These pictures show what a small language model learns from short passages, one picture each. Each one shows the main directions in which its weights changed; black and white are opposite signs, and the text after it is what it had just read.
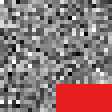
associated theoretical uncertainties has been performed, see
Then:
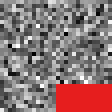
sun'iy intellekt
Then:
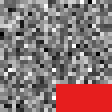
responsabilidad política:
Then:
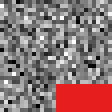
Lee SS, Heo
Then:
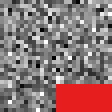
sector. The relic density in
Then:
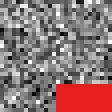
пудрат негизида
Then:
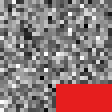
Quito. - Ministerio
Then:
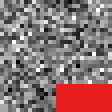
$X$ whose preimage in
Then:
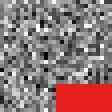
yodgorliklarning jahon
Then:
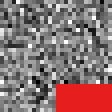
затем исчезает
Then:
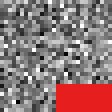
des pouvoirs publics dans
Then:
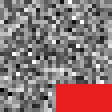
$n\ge1$, where
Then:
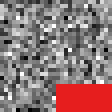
Sukhatme [14] in terms
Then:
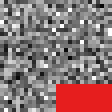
take arbitrary linear combinations of previous points and
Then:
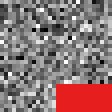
to the rightmost galaxy in Fig.
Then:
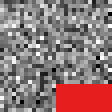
Ergebnisse. Computergestützte
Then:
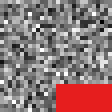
and minimum average variance estimation [Xia,
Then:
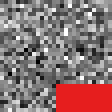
solution; Elementary method.}
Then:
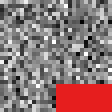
(Türkçapar ve
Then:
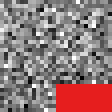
para concretizar o
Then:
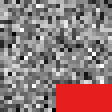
of each object is associated, which is
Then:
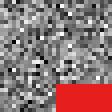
реальное состояние,
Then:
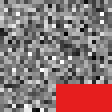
only at the cloud controller and
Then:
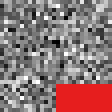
a subsequence we may assume that
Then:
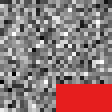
the position or velocity of the other particles.
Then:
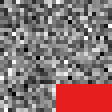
привлекательной в
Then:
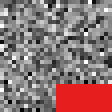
unfold the data that does not
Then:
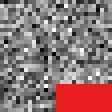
at which the counter, placed at
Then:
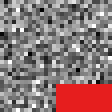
from $\alpha$ to $\beta$
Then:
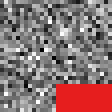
according to photon statistics, except for an
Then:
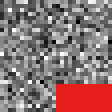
Maness, F W Roeber,
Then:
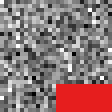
induced by the discretized DTR
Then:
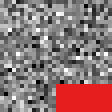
асар бухоролик
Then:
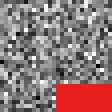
causa da dor. Em
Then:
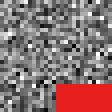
montajining turli shakllari
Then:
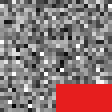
the asymptotic of the metric $g$.
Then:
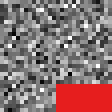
to the one for flows can be
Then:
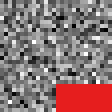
emocionales y sociales, que
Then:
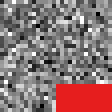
configura-se como uma escolha
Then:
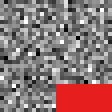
2) \; p \geqslant
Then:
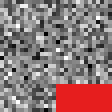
индекслари тегишли
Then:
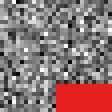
рівень фахової
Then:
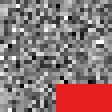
is said to be positive if $\Phi
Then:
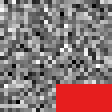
As a consequence, by testing the differential
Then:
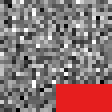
\begin{figure*} [!t]
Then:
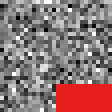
E-mail}: \texttt{\small
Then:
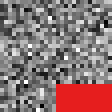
to demonstrate the quantum advantages in the
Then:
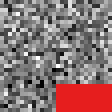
possible between the hyperfine ground states,
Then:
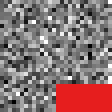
philosophical foundations of
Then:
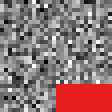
\cite{Sh1}). Hence, this
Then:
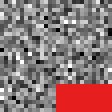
% % \subsection{Data profiles
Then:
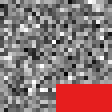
we will consider constraints from indirect detection
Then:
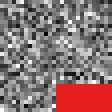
ва усулларни жорий
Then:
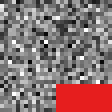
C. Itzykson, H.
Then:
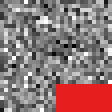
moleculares positivos e
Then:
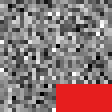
Tabel 2. Distribusi
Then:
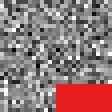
Motivated by this question, the study
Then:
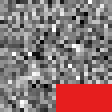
tejash birlamchi kam
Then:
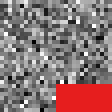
de Rijksuniversiteit
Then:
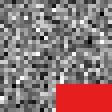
c'est \`a dire que le
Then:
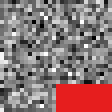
scenario, node-wise lasso is
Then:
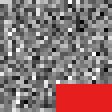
the calculations. This model allow to determine the
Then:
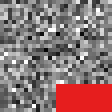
for very helpful discussions on the subject
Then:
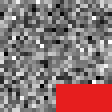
TDE hosts falling within the
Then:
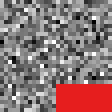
$1\leq j \leq
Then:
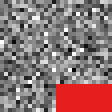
vaziyatda ba'zan
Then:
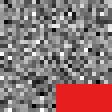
\noindent for a photon dispersion of the
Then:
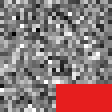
*B. austriaca*
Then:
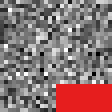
paths toward a scaled version of
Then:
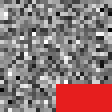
of two consecutive decays in
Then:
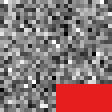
our galaxies. The blue ellipses
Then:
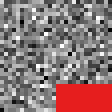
maqsad — o'qish va
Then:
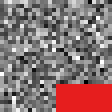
de agosto de 2023. -
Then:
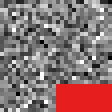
be as strong as $\varepsilon\lesssim
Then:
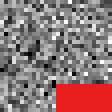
$\rho$ ``appears" to
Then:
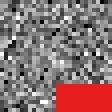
linguagem técnica
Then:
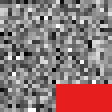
method, DDG-DA utilizes
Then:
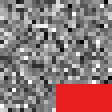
Republic of Korea
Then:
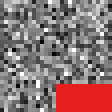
la carrera en los primeros
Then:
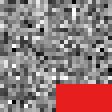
primeros cursos, la
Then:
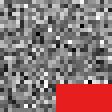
faoliyatini shakllantirish
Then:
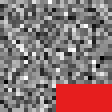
AİHM Büyük
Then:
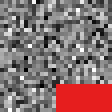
tajribalari raqamli
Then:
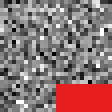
create a microstructure graph for each
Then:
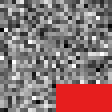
ва уларни бузишга
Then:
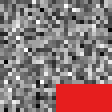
1. Simultaneous measurability:
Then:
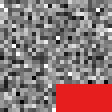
will not exceed the true total cost
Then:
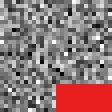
проведена профессиональная
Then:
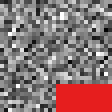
the phase evolution remains the same for all
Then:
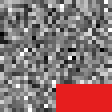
collisions, while the second one
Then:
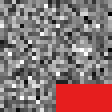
esperado. Esses resultados
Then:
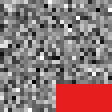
lacks proposals of alternative ways
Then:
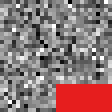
is to use derivative-free or
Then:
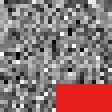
sentiment when they leave the
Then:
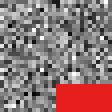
forma, todas as imagens
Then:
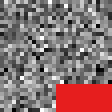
gesto, cuyo efecto nos
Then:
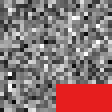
como firma digital, es un
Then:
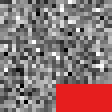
the second term, we can directly apply the
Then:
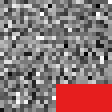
curve means that for a circular
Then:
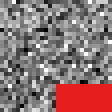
более 40 тыс.
